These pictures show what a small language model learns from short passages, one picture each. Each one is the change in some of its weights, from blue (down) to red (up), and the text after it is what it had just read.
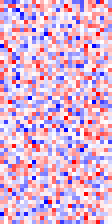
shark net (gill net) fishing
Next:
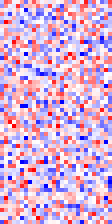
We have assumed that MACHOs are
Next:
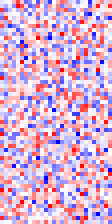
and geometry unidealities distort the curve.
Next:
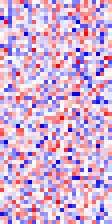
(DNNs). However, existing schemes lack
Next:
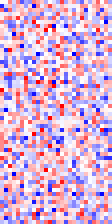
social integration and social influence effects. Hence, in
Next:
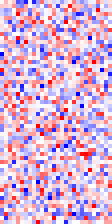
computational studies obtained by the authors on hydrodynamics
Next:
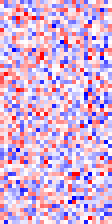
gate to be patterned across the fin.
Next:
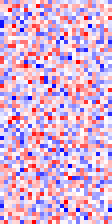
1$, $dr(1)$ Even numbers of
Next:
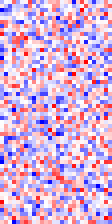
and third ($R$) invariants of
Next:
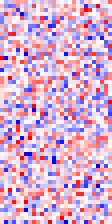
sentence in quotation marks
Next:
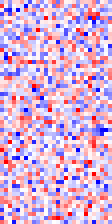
simply been left behind (in the case of
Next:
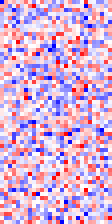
mean error ($E_{mean}$) of
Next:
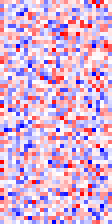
legs resolved 72 hours after initial
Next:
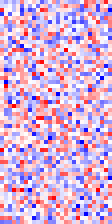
at best inconclusive. Instead, more
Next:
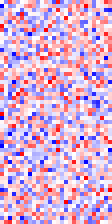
of normal galaxies with SFR>10
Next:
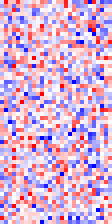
staff. “If the head does not have that
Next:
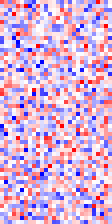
with precision and recall above 93%.
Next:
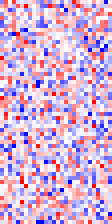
a good description of the PR. Not doing
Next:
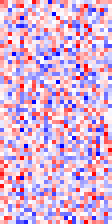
what roles are hiring can facilitate more effective
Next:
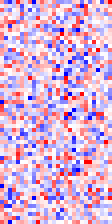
which is considered to be close to the actual detection
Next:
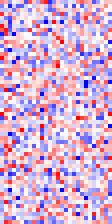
Three steps: RS and RD
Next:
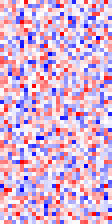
Scalable photonic platforms are a
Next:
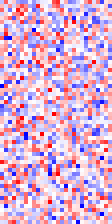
by allowing for earlier detection and more accessible
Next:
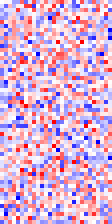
their education and those who want to work immediately.
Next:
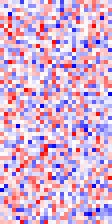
result for the dataset a. {\bf b}
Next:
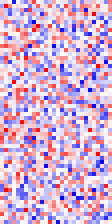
under control, the loop contributions in our framework are
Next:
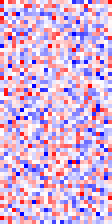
the benefit of the reader, here we provide
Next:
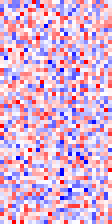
factors affecting refugee entrepreneurs: integration
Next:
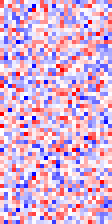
yielded 2.8 t/ha;
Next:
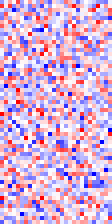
demonstrates a variety of surface plasmon resonances.
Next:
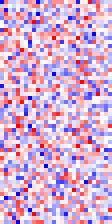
- characterisation by sampling and analysis. While
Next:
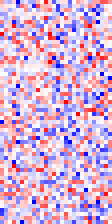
\citenamefont {Axline}, \citenamefont
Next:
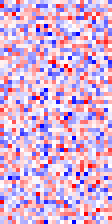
which represent the underlying combinatorial structure and
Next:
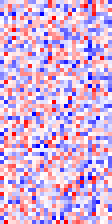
green spaces of Private Natural
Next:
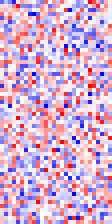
to one another. It is also important to show
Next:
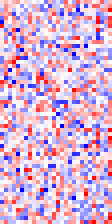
The coefficient $\mathrm{Corr}[\left|
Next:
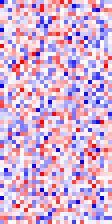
and helpful discussions. I acknowledge the financial
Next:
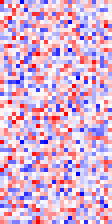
when the coupling with the $2^+$ state
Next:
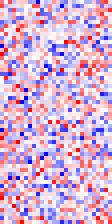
$\boldsymbol {X_{N}}$ is
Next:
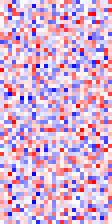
Manchester, Manchester,
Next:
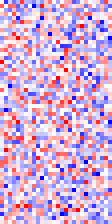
of this study is to evaluate the inertial
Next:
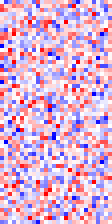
opposite to the direction of motion. Assuming
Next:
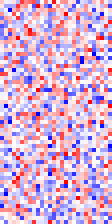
and market driving." *Asia
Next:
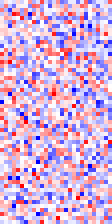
we describe and show performance of various estimators for
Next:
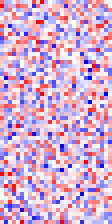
quenched approximation, at least the lower moments
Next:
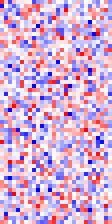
surface between adjacent metal pads, which
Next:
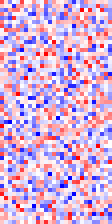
happens during this critical period, which is often
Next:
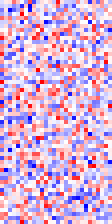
due to the repulsive electron-electron
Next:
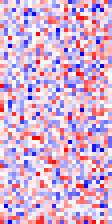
treated with $x/t =v$. We
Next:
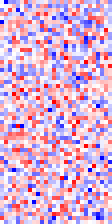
as well-known and standard rules when it comes
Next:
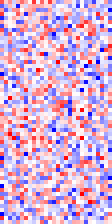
-lactams (Walsh et
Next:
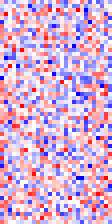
well-established for Bi-based topological
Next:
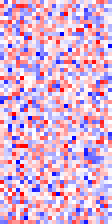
used only in small amounts, they have a
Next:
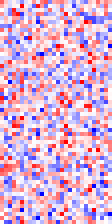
Betts, 2004) and so a cycle
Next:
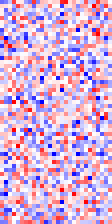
overcome any challenges that arises in an organisation.
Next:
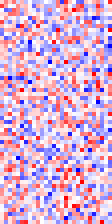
the SEM image have also been identified as marked
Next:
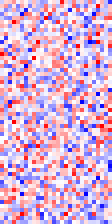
ovarian cancer diagnosis based on classic
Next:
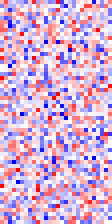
know the reasons for joining SHGs
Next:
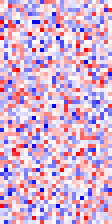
of the pulses. For this, it is
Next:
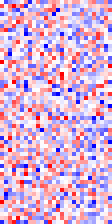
detail in \cite{mat89,
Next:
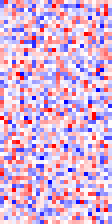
new phenomena and tested some of the theoretical predictions that
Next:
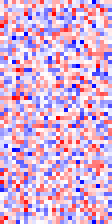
Approximation (RMSEA) and
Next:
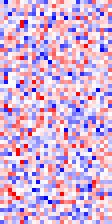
to think critically, relying on their existing
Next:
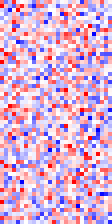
only 45% of females above 7 years old
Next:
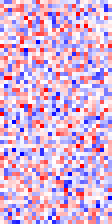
are classified by assigning them to a specific material
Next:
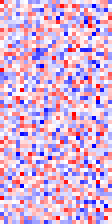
the public Cuckoo installation of the
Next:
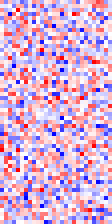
course of action has been commenced. At first
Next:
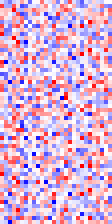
quasilinear relaxation, occurring
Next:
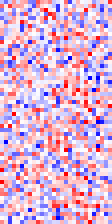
engine of 72 °C (point 10).
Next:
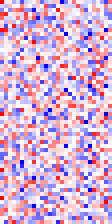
M, Strigari L, Wood
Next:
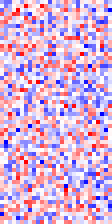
to the average was achieved. Figure 5:
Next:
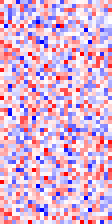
using Eqns 2, 3, 4,
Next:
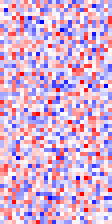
health index. Table 1: Noise level distribution
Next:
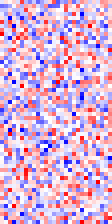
30% of all neuroendocrine
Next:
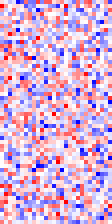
Economic Rights in a Time of Highly
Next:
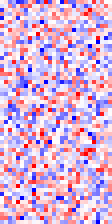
cases. In Figure 17, we selected the result
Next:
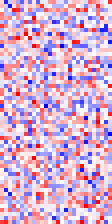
involves chemical reaction. Kinetic data was further
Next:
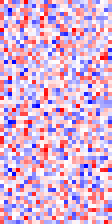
concealed, ignored, or
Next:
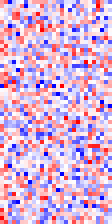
states \cite{Schiro}. The present
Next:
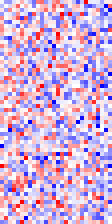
have developed HMM-based models for classifying
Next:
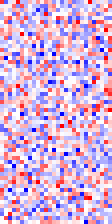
a decoupled two-level system with energies
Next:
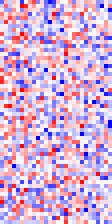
of PDDAC reached equilibrium, the frequency was
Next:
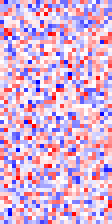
dispersion properties of the fundamental mode via so-called
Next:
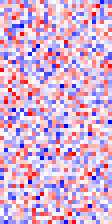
and magnetic fields, ME coupling generally appears in
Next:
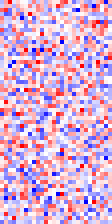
gym were included. Non cooperative individuals,
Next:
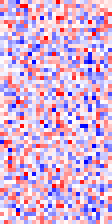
selected as the prompt for question synthesis. Five
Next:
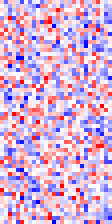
search for strings, i.e. for
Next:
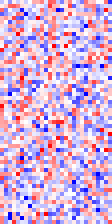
**Suggestions for collecting additional data
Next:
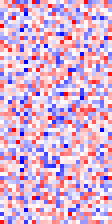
z,z)} \end{equation} where
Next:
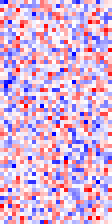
needs to be fully understood. However, since the
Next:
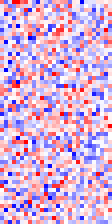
Diagnostic kit. Assessment of
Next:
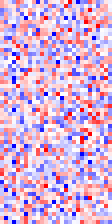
needs attention. Constant surveillance of
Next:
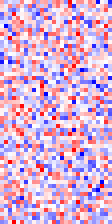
Based on their performance, soundproof barriers
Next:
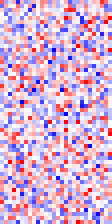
of twenty different alleles within our
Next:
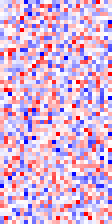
webs. \subsubsection{Cross Model
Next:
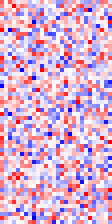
days, with a difference of 5–6 days
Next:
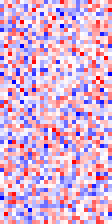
the nonrelativistic framework, the latter term correctly
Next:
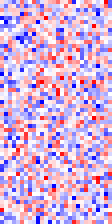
nanoplates. The addition of soft and
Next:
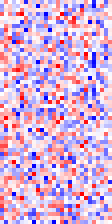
computer POI Point of interconnection
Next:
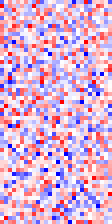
galvanically attached to the resonator,
